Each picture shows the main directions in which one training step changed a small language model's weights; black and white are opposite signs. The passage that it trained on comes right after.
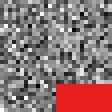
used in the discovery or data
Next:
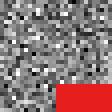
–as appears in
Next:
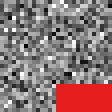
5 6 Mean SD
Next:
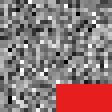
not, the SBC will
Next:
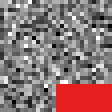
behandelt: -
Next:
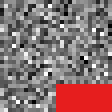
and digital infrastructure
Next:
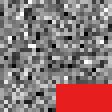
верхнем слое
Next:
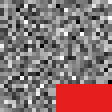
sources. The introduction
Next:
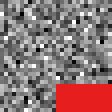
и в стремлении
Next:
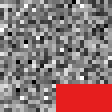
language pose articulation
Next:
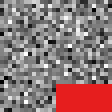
of Government Schemes on
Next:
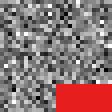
Available Techniques
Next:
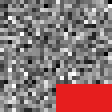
do Norte do Tocantins
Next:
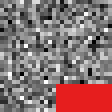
ANDRADE, D.
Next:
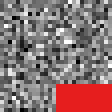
Gaussian apodization
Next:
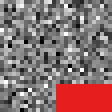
In the pH ranges,
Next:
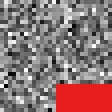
thans door Dr.
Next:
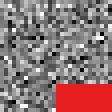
funcionamiento los
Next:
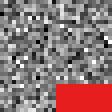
etiwshi egin
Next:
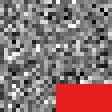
on the hedonic price of
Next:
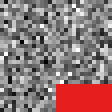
models use pre-calculated
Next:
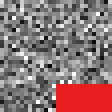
material en todos los registros
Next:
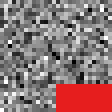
kabi holatlar ham
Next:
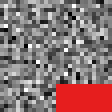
customers will have to make
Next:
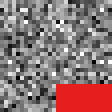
score of -8.3
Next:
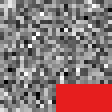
a frontierei”,
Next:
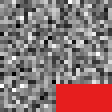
Gasser frequently
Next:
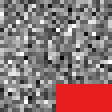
with instructions to click and
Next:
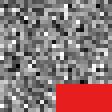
processing gains importance,
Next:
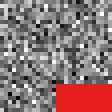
no texto agem como um
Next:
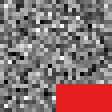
dendritic cells
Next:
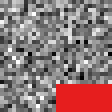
content instead of the IP
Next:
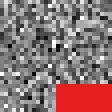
in 1986. "The state
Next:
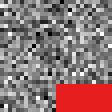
bedrijven in de VS
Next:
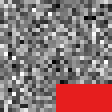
friends and pets and the
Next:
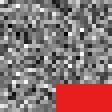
Jalolov *Chet
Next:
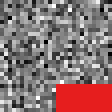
4 Experiment Result In
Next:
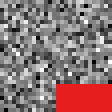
material and spiritual exchange
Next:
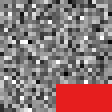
than Berger Scheme, the
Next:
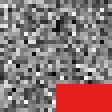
link medium voltage,
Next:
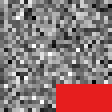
буде відповідно
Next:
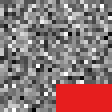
oralaridan yetuk
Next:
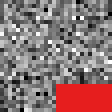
Hypotheses The following
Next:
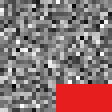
of Licensed Industries in
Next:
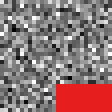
The study employed a descriptive research
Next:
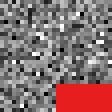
shuni aytish
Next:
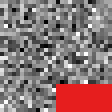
associated ASTM
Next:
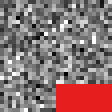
educativas de qualidade,
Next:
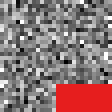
semester aktif anda
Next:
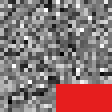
The designed algorithm and the
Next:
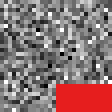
reader's mind and
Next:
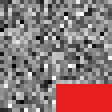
different “natures” in
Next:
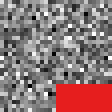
un livello qualitativo
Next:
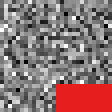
there might be a slight
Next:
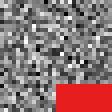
taoliyni maktab va
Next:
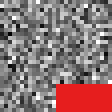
va nazariy bilimlarni
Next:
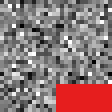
the computational mesh is
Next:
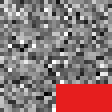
Ismatulla X.
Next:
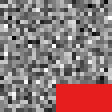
display a broad
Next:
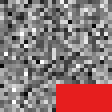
ПЕРИОДЕ И
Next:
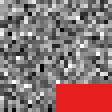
yang telah tua.
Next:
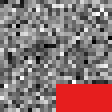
ligne et permettent
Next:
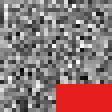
be through controlling population growth
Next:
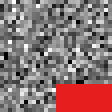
tumour and the immune system
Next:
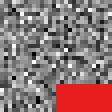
segmentos coincide con
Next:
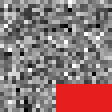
can zoom out by doing the
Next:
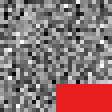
alleviating the challenges
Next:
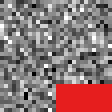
Prihliadajúc na
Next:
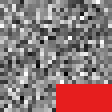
Education & number of years
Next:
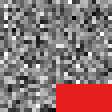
hinged joint transfer
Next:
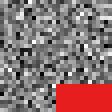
камайтириш ва
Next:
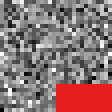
Agar kredit- modul
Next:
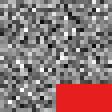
period. Some buildings have
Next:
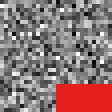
niveau de vie. La
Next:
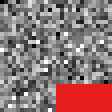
vaka sayılarının
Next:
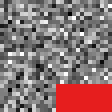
this purpose. A 20
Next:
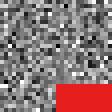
target words are in the
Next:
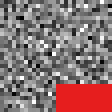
fundamentale ale omului.
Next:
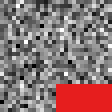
educativa desarrolle la
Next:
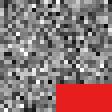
in the sacral area,
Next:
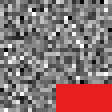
were developed between the project
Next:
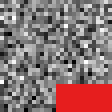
to discrepancies in
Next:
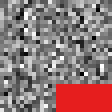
точкой зрения
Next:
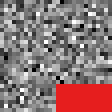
In this phase, the participants
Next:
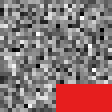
the junction point) is found
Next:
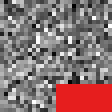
BS-Sw and PA
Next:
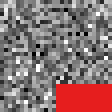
a population of five million
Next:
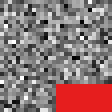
examined Burn-out on
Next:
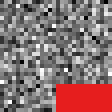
2 µg/kg and
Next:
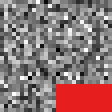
in slightly different operational
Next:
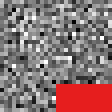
compris progressivement,
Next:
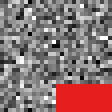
контроля для
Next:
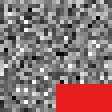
should be implemented as law and
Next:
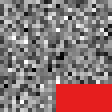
on each requirement in chapters
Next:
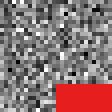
Moreover, we have a plan to
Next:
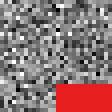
fikr almashishlari
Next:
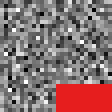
hoarseness, or
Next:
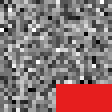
common amongst pancreatic
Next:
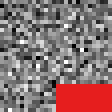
metodologia BIM em
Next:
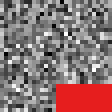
ml chloroform, 10
